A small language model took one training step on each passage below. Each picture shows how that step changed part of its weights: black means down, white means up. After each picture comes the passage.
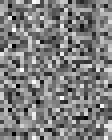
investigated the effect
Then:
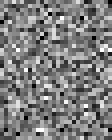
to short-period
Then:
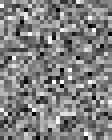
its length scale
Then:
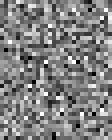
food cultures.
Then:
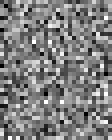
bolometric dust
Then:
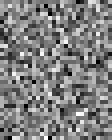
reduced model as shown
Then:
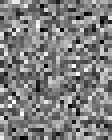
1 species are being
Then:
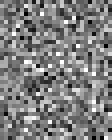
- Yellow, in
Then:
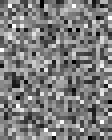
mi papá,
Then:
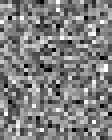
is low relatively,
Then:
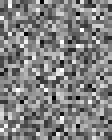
Sowohl die
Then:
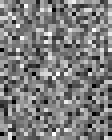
у сфері
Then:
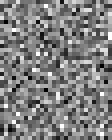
absorbing components
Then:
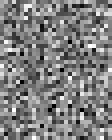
expansion rate,
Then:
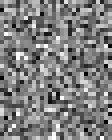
intermediate steps
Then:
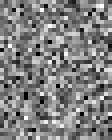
affects the quality
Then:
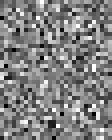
state of the operating systems
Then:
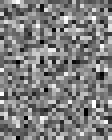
for boring,
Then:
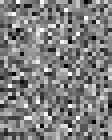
se acentua
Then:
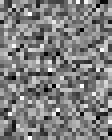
system sleep.
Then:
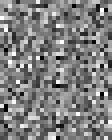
Crack growth
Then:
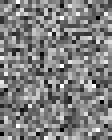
a tendency that our
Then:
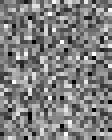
haar eigen
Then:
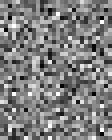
in λ improves
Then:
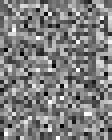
consultados em:
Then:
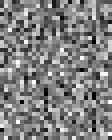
by the IARC and
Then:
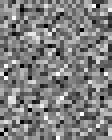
sickle cell
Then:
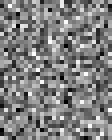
field {\boldmath
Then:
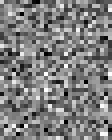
circles mark
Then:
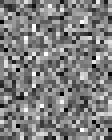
va tashqi
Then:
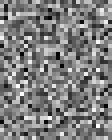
artefacts are
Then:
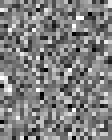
between 39.3 and
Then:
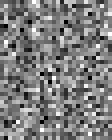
the qubit state
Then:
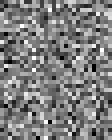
on both the external
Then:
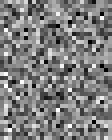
R03 Medida
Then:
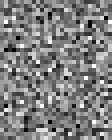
generative models,''
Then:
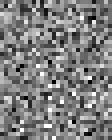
to access rights
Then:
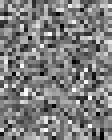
of Tourism,
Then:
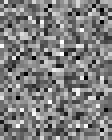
- Santa Fe
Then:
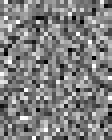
8 In-depth
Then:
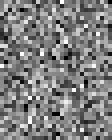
reduced matrix element
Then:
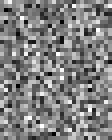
evolution and, in
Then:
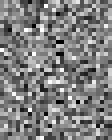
Model C by
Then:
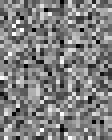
Statistic va
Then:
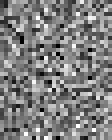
a lone pair
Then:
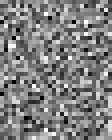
muon component, and
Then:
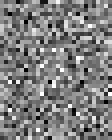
das relações de
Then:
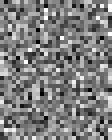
with morbid
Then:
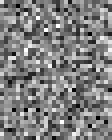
small and marginal
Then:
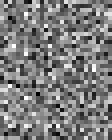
is described by the following
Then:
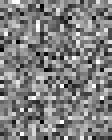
fine tuning and
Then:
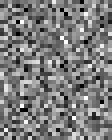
the planet and the
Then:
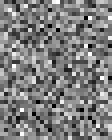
ensure that relevant
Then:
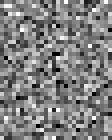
Year Book*,
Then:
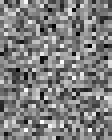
motion of kaons
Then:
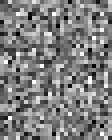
stream at the
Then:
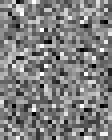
bound pairs. A
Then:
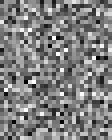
analysis, visualization and
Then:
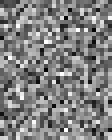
host informal
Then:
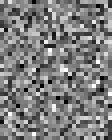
TeV. We include
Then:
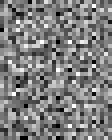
J, Naik
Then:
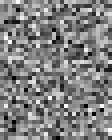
generative applications
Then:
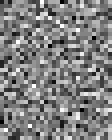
exchanged data and
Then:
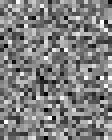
des **forces** et
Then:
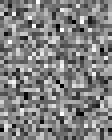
the scenes of the
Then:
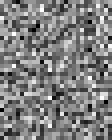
storytelling in
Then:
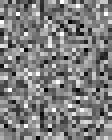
Of Medieval
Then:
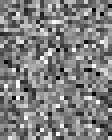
the form factors when this
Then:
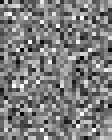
and averaged;
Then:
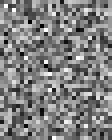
a basis set that
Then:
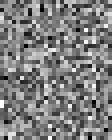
with the frequency, we
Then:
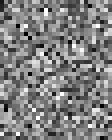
hold. In particular,
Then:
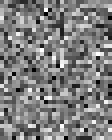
(scalar and
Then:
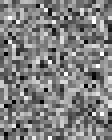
inconformismo e
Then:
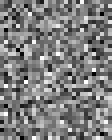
prose. The study
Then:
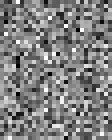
von ADHS
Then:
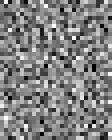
from the prediction
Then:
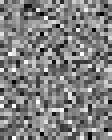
owed, or
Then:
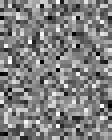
aligned with the
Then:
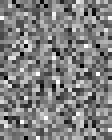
by the Ohmic
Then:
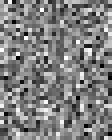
калина, 3
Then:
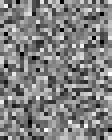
published in a
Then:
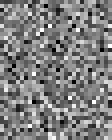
IV.6 can be
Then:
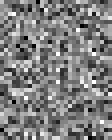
uma necessidade
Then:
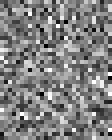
(1 | intensity)
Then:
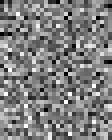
trivial one in which
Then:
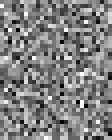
игре. И
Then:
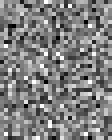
magnetic charges of
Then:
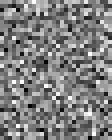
del cargo es
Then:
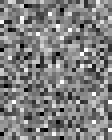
by revolutionizing
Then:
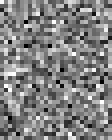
superconductivity is
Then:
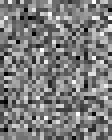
am happy to be
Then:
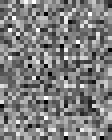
$\sim 3 \rightarrow
